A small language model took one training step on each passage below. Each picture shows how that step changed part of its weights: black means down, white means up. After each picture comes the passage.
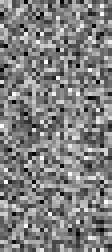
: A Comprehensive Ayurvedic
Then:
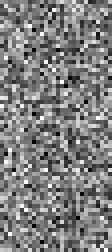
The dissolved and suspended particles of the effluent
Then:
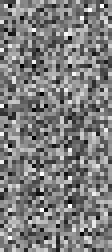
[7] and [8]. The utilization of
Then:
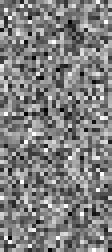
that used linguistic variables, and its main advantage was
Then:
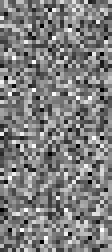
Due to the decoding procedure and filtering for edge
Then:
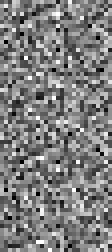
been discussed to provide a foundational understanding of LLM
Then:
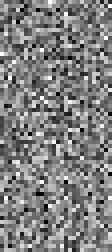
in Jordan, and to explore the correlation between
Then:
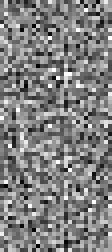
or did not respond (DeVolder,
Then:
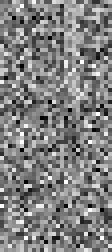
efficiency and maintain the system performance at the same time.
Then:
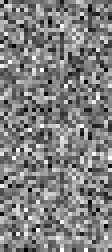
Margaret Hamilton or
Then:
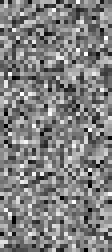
confirmed by electronic spectral and electrochemical studies².
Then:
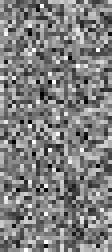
has received very favourable reviews in
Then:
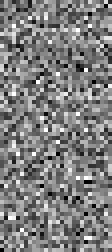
particular all the MV are discarded excepting
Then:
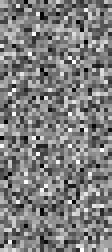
UNISOB – MUSAD project.
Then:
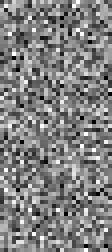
the same workflow was followed as for Chapter
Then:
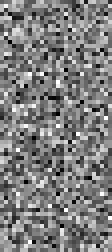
the results of a project to investigate improving OMR by
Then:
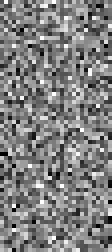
th segment of X_j . p =
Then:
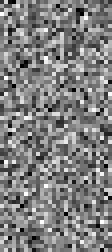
of these issues, regional planning and cooperation among all levels
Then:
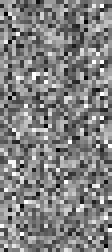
and innovation") took place on October 09,
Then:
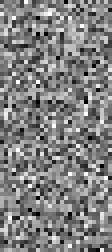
traditionally as an antimicrobial and anthelmintic
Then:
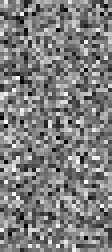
role in the flashunder process, could also
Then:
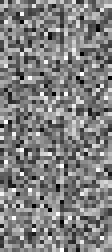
following research question is formulated: *What effect do
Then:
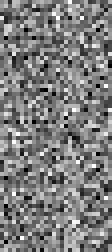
incident management module to handle road issues. In
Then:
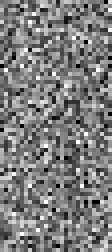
(inhibition by 1.5 times), for
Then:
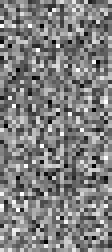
During the August 2025 summit between Lee
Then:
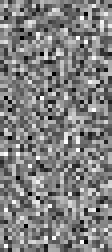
built using Microsoft’s ‘Share
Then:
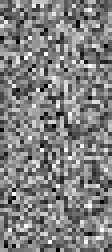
result follows. A similar proof applies if the first
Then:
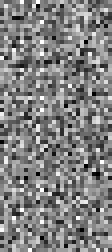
AN ACTIVE CONTOUR FOR
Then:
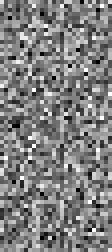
for N₂O Decomposition (>200
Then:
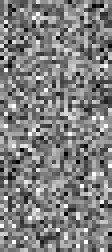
readers. "Metadiscourse" was
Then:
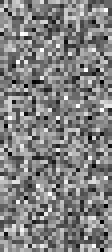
the UN Trade and Development (UNCTAD),
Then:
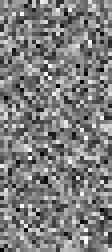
players. Language alone is relatively inadequate to
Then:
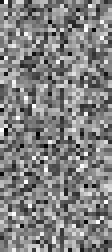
disputes, and facilitate collaboration. Name of
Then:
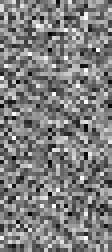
Shand compared the picture palaces to cheap
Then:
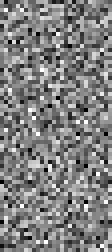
we propose a novel approach akin to Dynamic
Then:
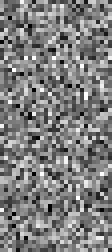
talk Oral language interventions can have a significant impact
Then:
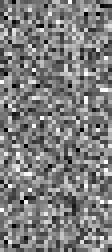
a door. When open, this is retained
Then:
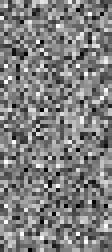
process. The utility can basically do two
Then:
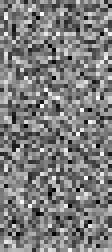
on each atom. Minimum energy path and transition
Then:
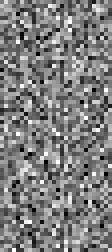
Involved. *Viruses*
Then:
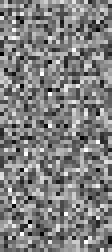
research confirms that a few weeks of regular exercise might
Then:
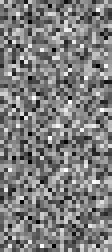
to Latychev et al.
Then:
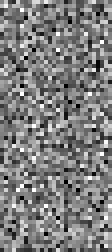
period is eight months (32 weeks). B. Results
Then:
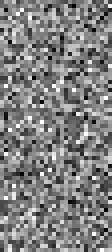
the trauma and neurosurgery teams
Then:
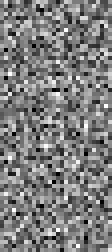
treatment due to insufficient technology and devices.
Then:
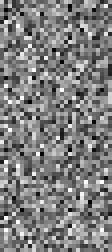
is available on EMBRC/Marine Training
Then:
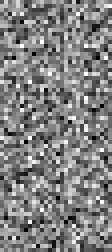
constructed as follows: the time of the simulations is divided
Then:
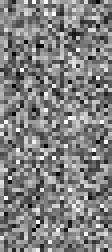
responsibility of each teacher becomes more and nobler and
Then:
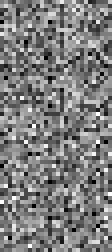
neighbor search, as the name specifies means that
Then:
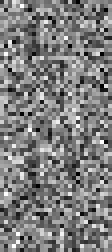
the height the hydrocarbon flame would issue forth
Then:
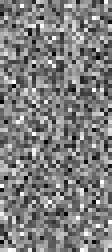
India manufacturing plant process 1. Press shop 2.
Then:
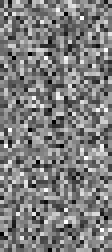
to needed resources. This level of analysis is the most
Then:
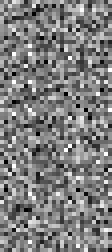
INTEREST STATEMENT
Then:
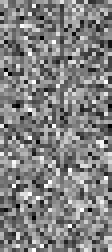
State Patronage-Based Political Appointments
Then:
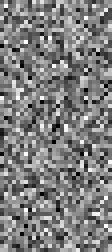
after the last entry in the dictionary.
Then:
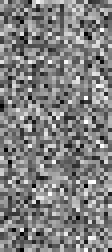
autonomous measurement system, a power management unit
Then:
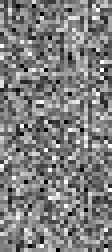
Overall, 85% of health workers were in
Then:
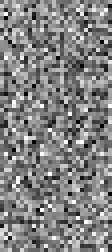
the problems in Pre-marital affairs and
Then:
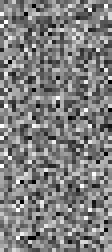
*S.typhi* isolates, 20
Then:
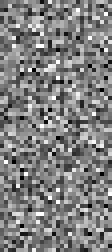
population scale, $$M_v = Luk
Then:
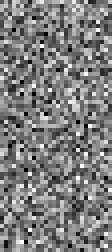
an overall structure is maintained. Therefore, all meaningful
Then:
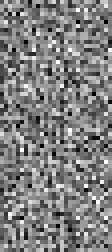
we deal with another kind of exponential regression
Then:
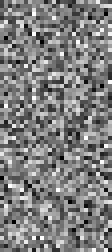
hybrid *Bacopa* was chosen as the
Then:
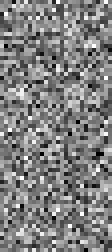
take down notes from teacher's discussion when it is shown
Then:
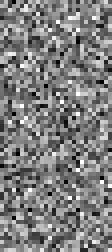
4. System Planning - 4.1 Selection
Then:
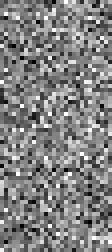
Michael finds himself
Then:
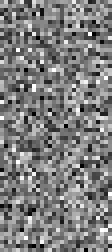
website users. A tool set that exploits neural networks
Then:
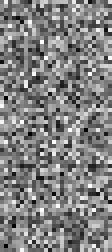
patient with cardiovascular diseases and after
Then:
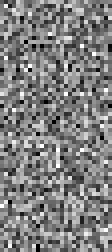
[16]. Nevertheless, current international guidelines do not specifically
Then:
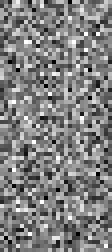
have to be provided first. Additionally, while it is
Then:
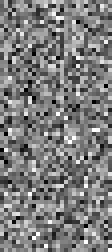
and two free surface waves generated by moving bodies
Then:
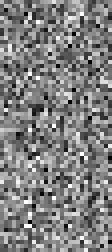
MC fraction, as also demonstrated by thermal imaging
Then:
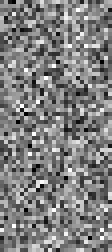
must find a way to guarantee that the latter will
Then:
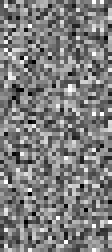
3 millimeters, absent or displaced
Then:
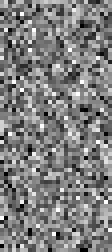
aspects of the learning stages of programming application tested with
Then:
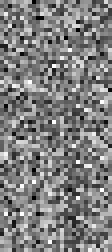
The reads of the contigs with coverage higher
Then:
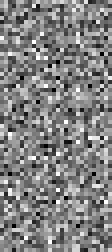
index of the treated group. Measurement of
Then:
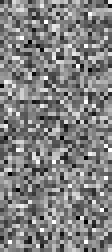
the duct axis. The discharge
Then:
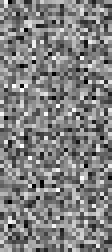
was arranged in the nearest house and
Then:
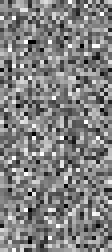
from the wheels, primarily from media publications, not
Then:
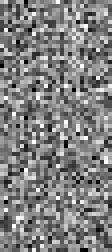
means of samples number determinations in each season from each
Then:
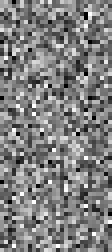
Emily Norton (EGN),
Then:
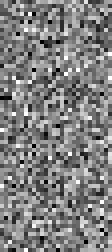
Low economic level where family income ranges from IDR
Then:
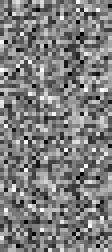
receptivity or tolerance. Our framework instead
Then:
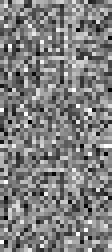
along with particular positional data. Hence, using the
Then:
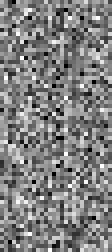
that of the Binary Tree, but it is
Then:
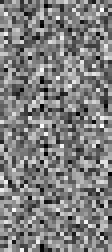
play a good role. Another obvious phenomenon is the
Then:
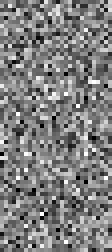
products and innate immune response receptors
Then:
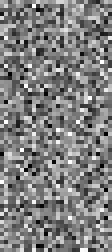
solution is considered acceptable when the following convergence criterion is
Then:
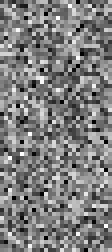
catenary section. This work presents an analysis of
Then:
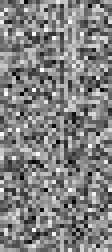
obtained from the proposed algorithm is compared with incremental
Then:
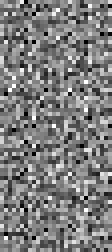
CONTINUOUS INDUCTION
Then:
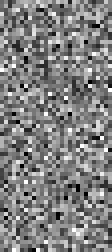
with higher crystallinity compared to conventional methods because of
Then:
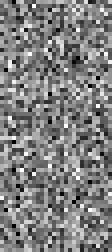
Objective of the Study This research aims to
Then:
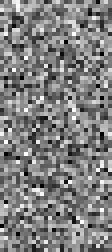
various converter topologies. These studies assist in
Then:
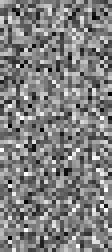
in accuracy, transparency, and visibility,
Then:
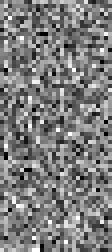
farmers. Its main objective is to increase the abundance
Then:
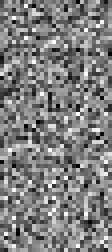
organs weight between control and treated groups. Table
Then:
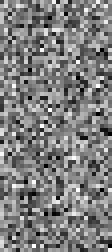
and improving business and production process should be a crucial part
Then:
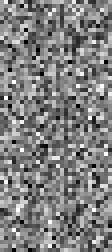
October 1, 2018. Expiry: April
